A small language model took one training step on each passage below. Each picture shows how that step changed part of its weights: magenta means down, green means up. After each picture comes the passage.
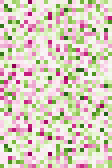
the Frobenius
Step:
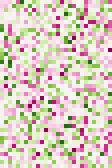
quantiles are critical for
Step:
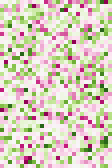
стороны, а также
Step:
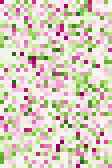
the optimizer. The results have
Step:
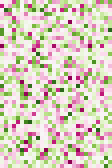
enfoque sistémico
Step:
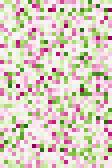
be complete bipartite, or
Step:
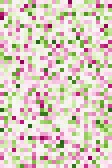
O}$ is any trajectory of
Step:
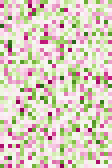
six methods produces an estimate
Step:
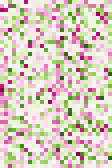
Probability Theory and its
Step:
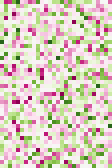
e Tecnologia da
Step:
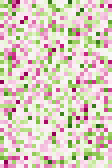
acuerdo con el
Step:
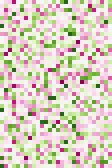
might wonder how this approach
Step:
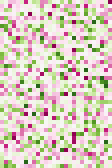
navlariga borib
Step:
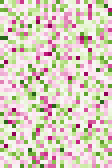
і процес синергії
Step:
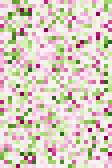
Для схожих
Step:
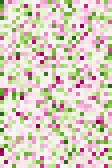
hemos podido documentar
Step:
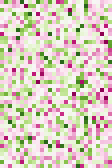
de esta medida varían en
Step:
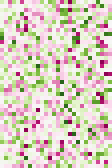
by event as follows. Assume
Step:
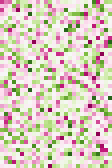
they are sustained in the stochastic
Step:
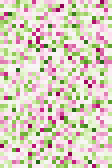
associativity constraint. The unit
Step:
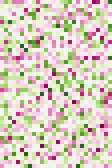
tareas de clasificación
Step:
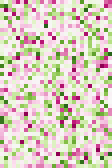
Hevellyn Andrade
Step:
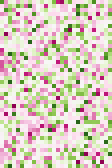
the educational system for the
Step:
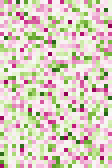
sí, segur?
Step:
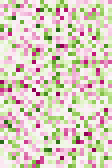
du cadre juridique
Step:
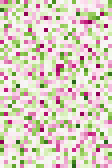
2.4 Increase data
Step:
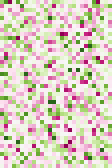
siswa terlihat kurang
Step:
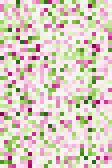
Wenige Minuten vor
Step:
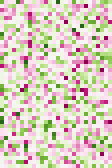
efektivitas dan
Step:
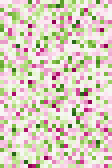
issue of this category approach
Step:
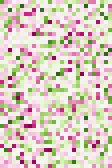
est fortement quasipositif si
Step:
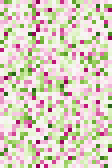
1,5 g yuqori
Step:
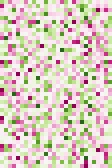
a revistas educativas
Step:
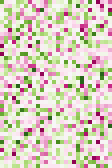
metodologia e filosofia
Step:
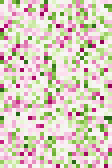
in Wäldern sind ein
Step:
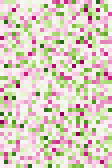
sketch of the proof of
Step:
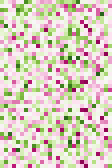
aparato com a descrição
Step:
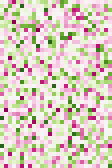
that in recent years in our
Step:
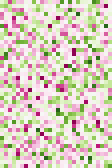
Ular kuchliroq
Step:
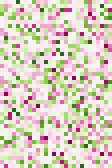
having the same sign. Since we
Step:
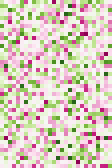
has had 40 theses
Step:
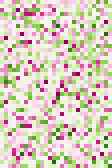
equally clear that we have a
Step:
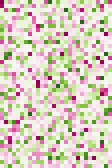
terraço jardim,
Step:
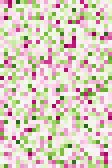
liabilities of management
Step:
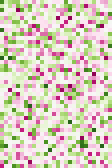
workers were divided into 4
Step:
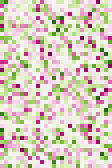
davlatdan ajratilgan hamda
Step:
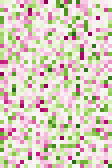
method 2 (Lévy
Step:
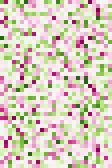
за последние шесть
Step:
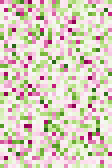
\mbox{where} \quad
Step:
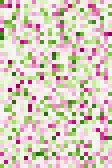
This performance is attributed
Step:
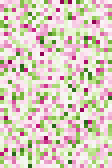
pasayishi, homila
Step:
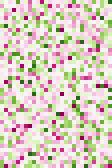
- T$ are the trunks
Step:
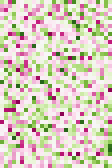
we take a graph $B$
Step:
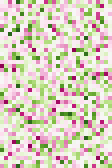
ichki elementi sifatida
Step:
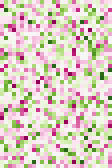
dalam reformasi layanan
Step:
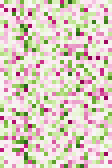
traz dados referentes a
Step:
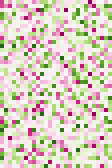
Let us consider the case in which
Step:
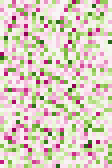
interpretar el texto desde las
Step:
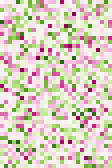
frequently among the population, in
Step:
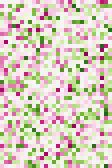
the block Jacobi method, the
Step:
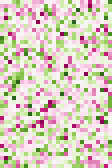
$(M, \gamma)$ along
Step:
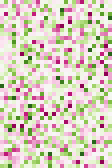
equation. However, the limiting
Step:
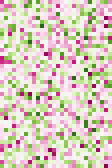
этих материалов.
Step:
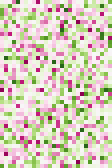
which effectively restricts the
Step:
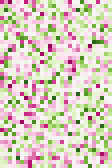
\item[(vi)] for
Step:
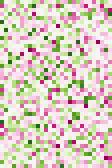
pertencimento. Projetos
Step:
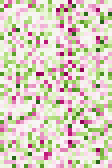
coefficient} This section include three
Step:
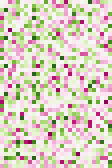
acestuia. Drept
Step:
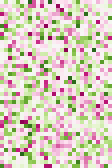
cases, one or two iterations
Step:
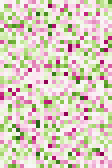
problem reduces to the modified
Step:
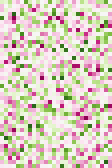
Integradas ao *Lean
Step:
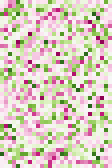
be used cautiously with
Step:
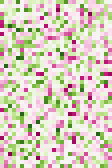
случае проверки,
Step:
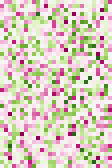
was weggelassen,
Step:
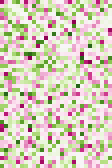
D}) \cup \text{
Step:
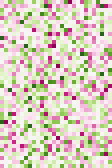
The fundamental multiplicative unitary $
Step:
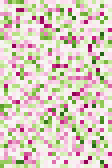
S^k$, which are bounded
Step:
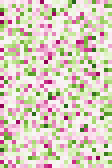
внешними системами –
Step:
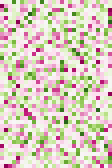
we call a design $\xi$
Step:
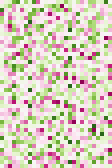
qon hujayralari
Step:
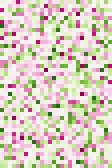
extension since any classical CFG
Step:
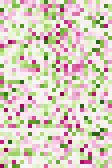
der Datierungen sind
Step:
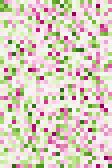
use of the design method. A
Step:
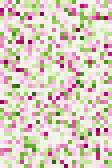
einfach frei und
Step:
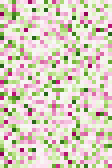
sich wie folgt: -
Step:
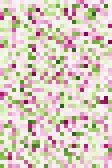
and through studies of diverse
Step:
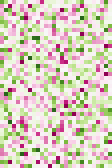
cukup. Hasil
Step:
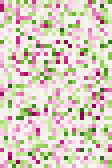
Once the level $M$
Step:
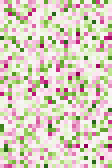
being able to grate the
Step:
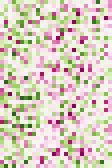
проблема с ранното
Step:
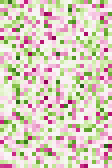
from a suitably
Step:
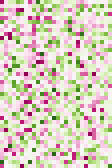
& 0 \end{pmatrix},
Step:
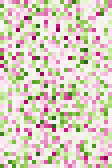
\\(v)The eigenvalues of
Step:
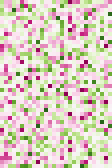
В статье приведено
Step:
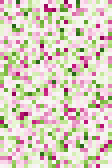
bases Sigfox,
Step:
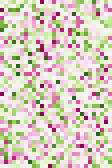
induction from the Levi subgroup
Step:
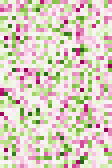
lebih cepat.
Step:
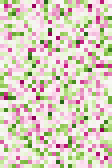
observed evolution. We illustrate the
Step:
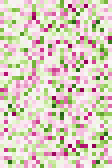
davlat boshqaruvi tizimini
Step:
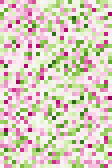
\ker \left(\dT
